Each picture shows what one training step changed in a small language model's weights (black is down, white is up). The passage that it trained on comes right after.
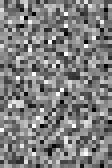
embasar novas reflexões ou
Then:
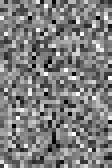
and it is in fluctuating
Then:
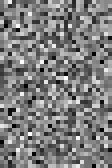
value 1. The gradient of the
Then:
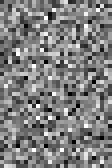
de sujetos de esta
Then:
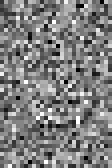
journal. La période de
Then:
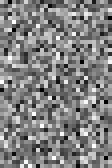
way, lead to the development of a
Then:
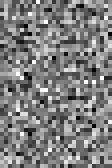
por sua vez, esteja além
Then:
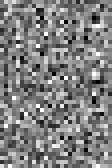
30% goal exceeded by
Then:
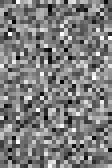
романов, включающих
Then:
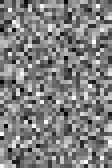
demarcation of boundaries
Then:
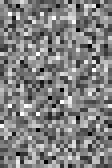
Congregaciones generales son las
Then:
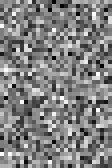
the sparsity of data.
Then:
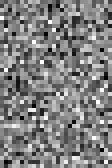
or T4 in afternoon
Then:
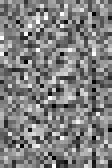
a six-lane split
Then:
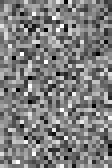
од катастрофе,
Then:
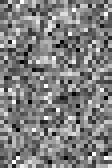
... est d'une durée
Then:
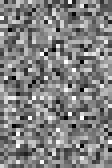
of phonemes. These
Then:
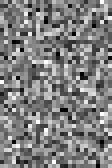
of Technology, Taiyuan
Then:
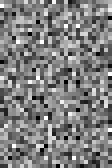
The authors declare that they have no
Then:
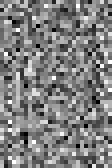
policy approach are necessary for women farmer
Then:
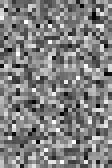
states are excited at higher
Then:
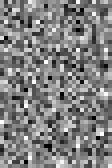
a Grid-based neural network
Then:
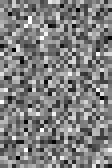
йилда Ўзбекистон
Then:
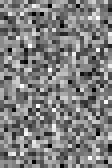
have a profound impact on the social
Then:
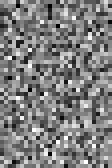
deployment of canards is adopted in
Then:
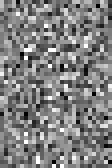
nos mapas topográficos e as
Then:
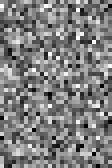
davrida boshlanadi;
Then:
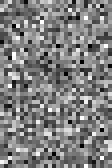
rivojlanadi, lekin ular
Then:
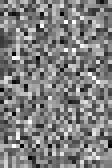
political factors that reinforce each other.
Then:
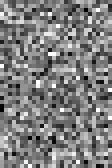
nodes are added to a
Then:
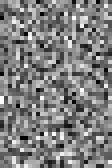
MSPSS score average
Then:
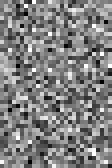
convivir. En lo
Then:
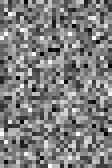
конструкций подчинены
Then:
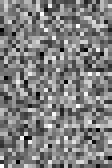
types depending on type of chain
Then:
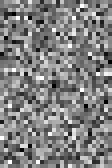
are a current problem too. While
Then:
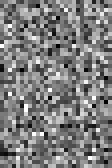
Simulation result for the material optimization.
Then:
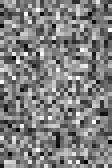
cards of developed and implemented pedagogical
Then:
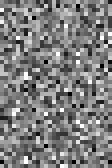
research are often presented in a timeline
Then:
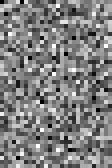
na observação da evolução dos
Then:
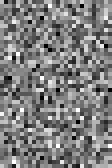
muhim o'rin tutadi.
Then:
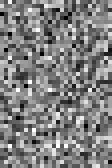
bo‘yicha hamkorlik
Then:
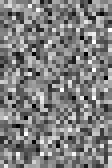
a walkability index fundamentally
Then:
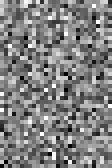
ax \quad (-\pi
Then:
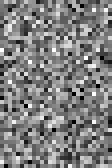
to interpret Bayes Factors
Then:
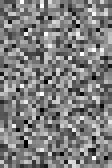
были взяты из
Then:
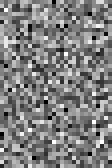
2012) are shown. Figure
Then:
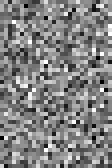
de elementos como el Fe es la
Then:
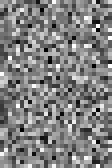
CRISTALINA E
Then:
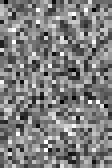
extraction, sentiment assignment,
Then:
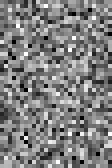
o que significa a palavra
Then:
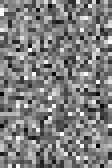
Gas Part 2 Francesco
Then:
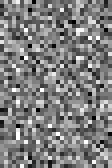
Grabler will be the owner
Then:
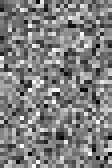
He reduces man-woman relationships
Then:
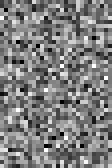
acids and isovaleric
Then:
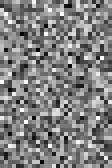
травня фільм
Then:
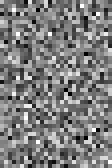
the UPF consumption could be the
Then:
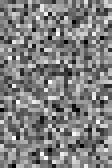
psixologiyaning tadqiqot obyektini
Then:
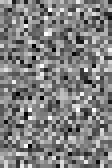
survey never done. Most of
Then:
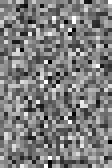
of recognising and utilising the
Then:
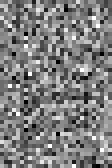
e'tirof etiladi.
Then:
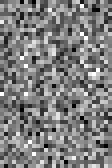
зростанням обсягів
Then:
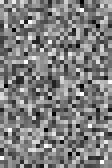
Dr. Sachin Kumar
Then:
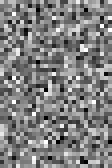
pattern of elution sequence of
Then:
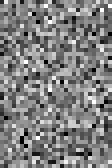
em vista que a possível
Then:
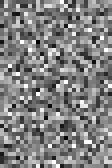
of interface layer can be either higher or
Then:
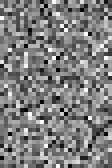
Полтавської міської
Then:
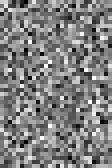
weight, normal heart rate,
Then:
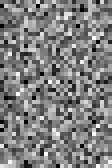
А. Управленческая
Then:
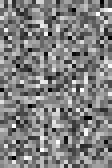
таблицы по
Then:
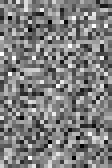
з ухваленими
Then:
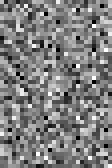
To simplify the comparison with experimental
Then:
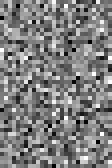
(GDP) to its level
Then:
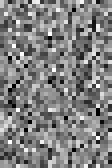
E.; BARCELAR,
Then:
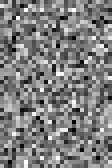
Ибн Асир
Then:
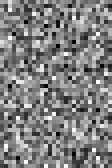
objects, occasionally it also
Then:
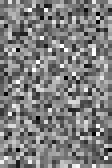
test outcome Hydrostatic pressure
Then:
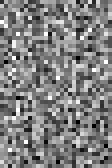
Giovanni Andrea,
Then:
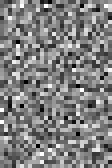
El primer nivel de la
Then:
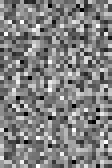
ve derinlemesine
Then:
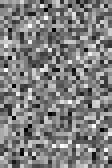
some spore balls and
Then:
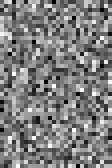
erkak buqachalarni
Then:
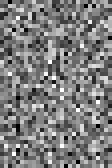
then dried for 24 hours before
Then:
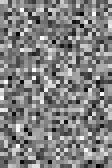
interactions (SI). The red,
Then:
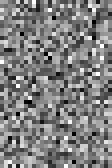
управління інформаційною
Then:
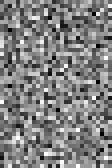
in the following Science Traceability
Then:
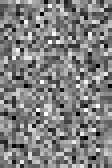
fine under this title, or
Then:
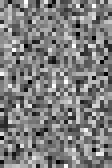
the system is shown in Figure 13.
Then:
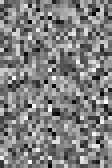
this step of the project the
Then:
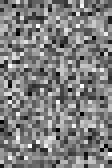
desa, pemerintah
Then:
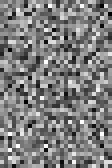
littérature », ni à une
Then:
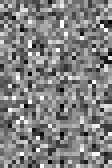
Zenodo website interface.
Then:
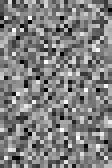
товаров (работ,
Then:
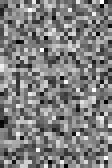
for the time being. There is a
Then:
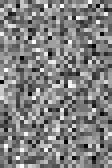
[голов. ред.
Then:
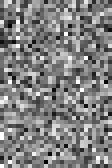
any, to this skill. Medical
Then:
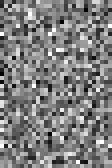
managers when renewing
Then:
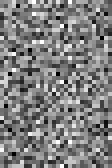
наблюдалось у
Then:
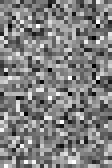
Burger’s equation.
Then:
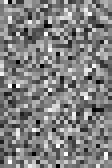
18 focos, reduzindo os
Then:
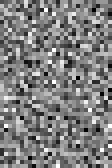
therapy development in research.
